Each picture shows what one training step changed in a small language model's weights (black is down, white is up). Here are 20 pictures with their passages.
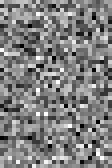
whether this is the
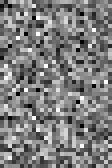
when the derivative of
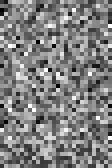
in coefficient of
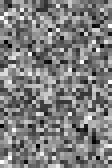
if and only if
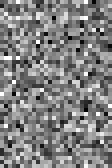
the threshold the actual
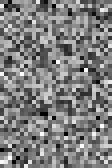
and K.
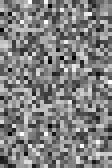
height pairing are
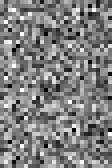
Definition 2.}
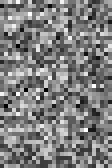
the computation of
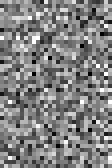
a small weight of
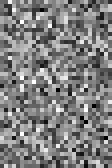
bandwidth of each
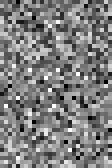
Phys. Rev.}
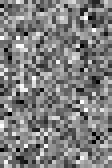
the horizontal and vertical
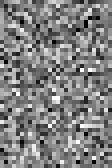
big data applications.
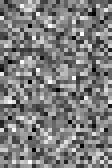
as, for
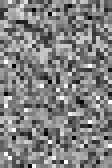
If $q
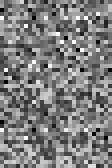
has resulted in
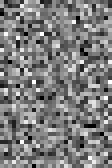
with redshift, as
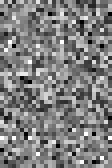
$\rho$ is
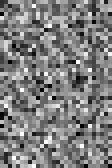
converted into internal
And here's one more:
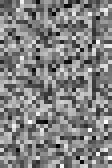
corresponds to the
